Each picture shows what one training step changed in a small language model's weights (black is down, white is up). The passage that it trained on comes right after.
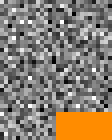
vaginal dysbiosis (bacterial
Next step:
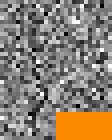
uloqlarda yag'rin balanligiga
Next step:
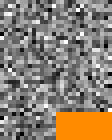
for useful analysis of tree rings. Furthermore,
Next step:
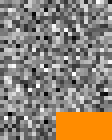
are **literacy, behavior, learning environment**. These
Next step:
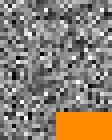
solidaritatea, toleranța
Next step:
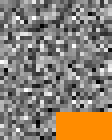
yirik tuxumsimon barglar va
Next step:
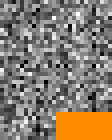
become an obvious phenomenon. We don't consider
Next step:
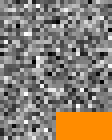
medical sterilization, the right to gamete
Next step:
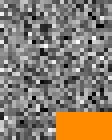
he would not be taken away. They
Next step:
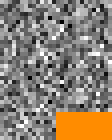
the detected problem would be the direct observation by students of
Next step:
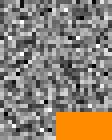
*J. Fluorine Chem.*,
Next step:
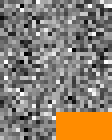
CVA), diabetes, hypertension,
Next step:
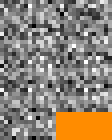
барқарор тасаввур
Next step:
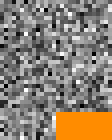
century, the city came under three distinct but
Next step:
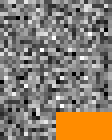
marching in schools. Mbua
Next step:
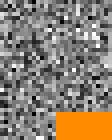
respecto se puede citar el conjunto de broches
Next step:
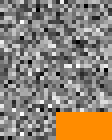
in various biological domains like biological waste and
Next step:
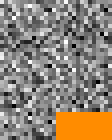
relación directa con el envejecimiento y
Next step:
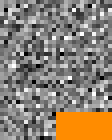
kamaygan. Endilikda esa,
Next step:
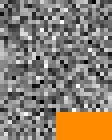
be done to nip it in the bud if any
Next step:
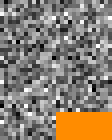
discrete cosine transform (DCT) techniques.
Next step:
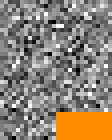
technologies. However, several MRF units in
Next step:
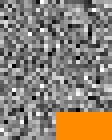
oyi yakunlariga ko'ra 22
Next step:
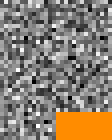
standardized descriptions**. - The method causes **pain
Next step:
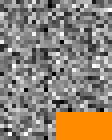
yuqumli boʻlmagan
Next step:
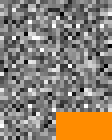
उपाय योजना
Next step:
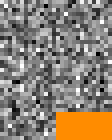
of AI-generated music.** This work follows
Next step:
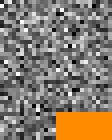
their families. Although gold panning is
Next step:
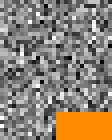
fiber structure is rapidly solidified by means
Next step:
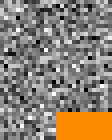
triple, esto es: **i)**
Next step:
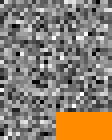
bo'yicha uyqu faol jarayon bo'lib,
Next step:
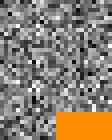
as they were completed. This manuscript is
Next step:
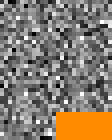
plaats van een herhaling te zijn kan de
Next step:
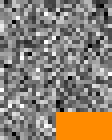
depicted as fasting plasma insulin
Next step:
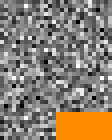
strain Failure mode 6 4.16
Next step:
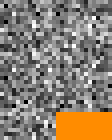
description Further information specific to this demo Power plant
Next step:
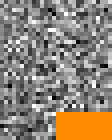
Porto, Portugal Dr. António
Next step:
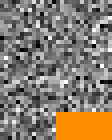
is the education and training of entrepreneurs. It
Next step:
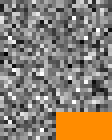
is described in Ayurvedic texts with a
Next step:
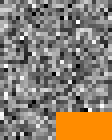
for visually impaired learners. Study
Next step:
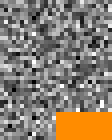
developing the guidelines. Use of the guideline
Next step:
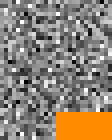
Principal Research Scientist, MIT Open
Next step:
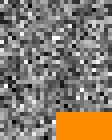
same. So, the B and G phases are
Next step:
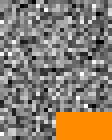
Это позволяет школьникам
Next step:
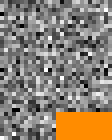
acción residual y permite controlar un
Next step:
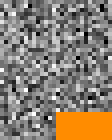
экономического правосудия РФ 2015. №12
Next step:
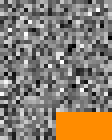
phases, immediately add aloe vera
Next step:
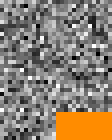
Groupe d'experts sur la
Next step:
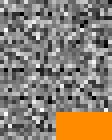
القرآنية كعينة
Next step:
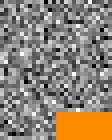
konteks yang relevan dengan kehidupan
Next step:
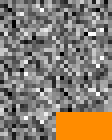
base no referencial teórico do estudo,
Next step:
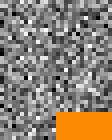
критики власних мотивів,
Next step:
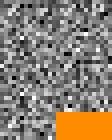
for purification for consumption in Lagos
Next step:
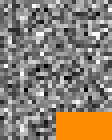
small details of natural leather, design,
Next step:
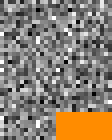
A. A. Abdurahmonov
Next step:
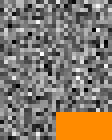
useful combination; to go with silver, the
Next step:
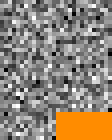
(де сленг), казки,
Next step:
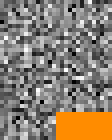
turli tuzlar xloridlar,
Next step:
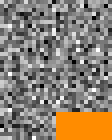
low, medium and high TIL categories was comparable
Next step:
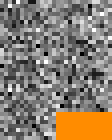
di trepidazione, seguendone con interesse
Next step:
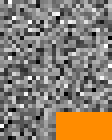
nomlangan ushbu texnologiyalar haydovchiga
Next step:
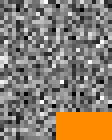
und seine Nachbarkare wurden aufgrund
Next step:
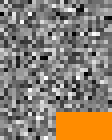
diagnostics, industrial testing, analytical calibration,
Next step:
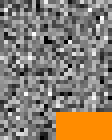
to the aid of ideology to impose one
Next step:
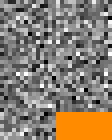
O'Connell, D. Pesch,
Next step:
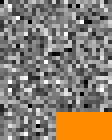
ensures Valid() 74 ensures Contents
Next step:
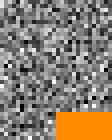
other than from lateral eyes (Fig.
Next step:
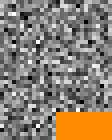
For instance, active RIS architectures can create
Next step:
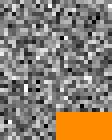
была «не только предметом исследования,
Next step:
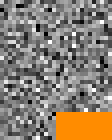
endothelial injury, which is associated with increased
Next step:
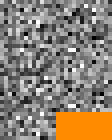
rotational viscometry [13, 30]
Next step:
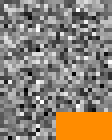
in earlier publications⁶⁻⁸.
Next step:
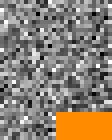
the adjustment process from. Also to make an impact
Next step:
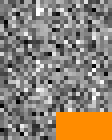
lo que ha votado el elector primario,
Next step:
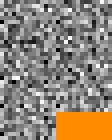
мутахассиси Ўзбекистон халқаро
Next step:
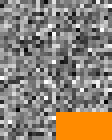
when the most species were recorded over the study period.
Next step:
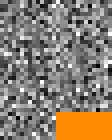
meanings: Discourses on the EU's international
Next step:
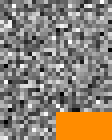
agreement on the minimum information about a microarray experiment
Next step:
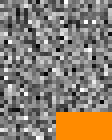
y comunicación” (p. 117). En
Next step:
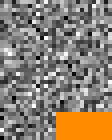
standing aside. Today, people prefer
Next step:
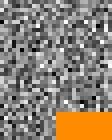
Fähigkeit des Kindes zu lernen und
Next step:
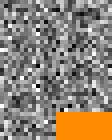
среду и жизнедеятельность
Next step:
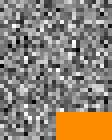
(Oliveira; Nicolau,
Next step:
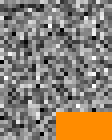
presents additional information to support the Prioritising
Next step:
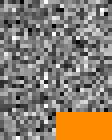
in a structural and systematic frame of mind.
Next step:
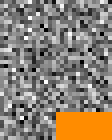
способствует закреплению изученного
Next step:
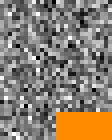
гипертензия с артериальным
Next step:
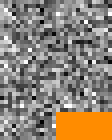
non-grazed points (Auberge,
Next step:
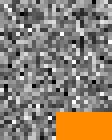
areas with less access to electricity supply [2].
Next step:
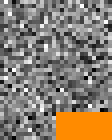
specifics of the corporate railway industry relations.
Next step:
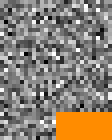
Case Study Let's consider the case of
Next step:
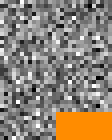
previously used in Extended Kalman filter and
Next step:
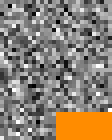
expresaron un fuerte sesgo nacionalista
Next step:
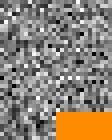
the increased heterogeneity of fuel dispersion
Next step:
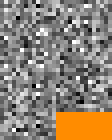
artigos no PubMed, 9 Scielo e 1
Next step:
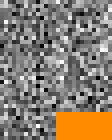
field of medicine, like many other fields, has
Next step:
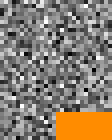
D Identification of changes through time of the Lys
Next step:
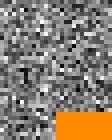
during ischaemia-reperfusion than WT
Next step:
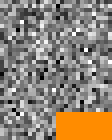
в некоторых странах с
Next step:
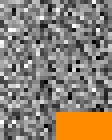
about getting back her love for Aspen, still
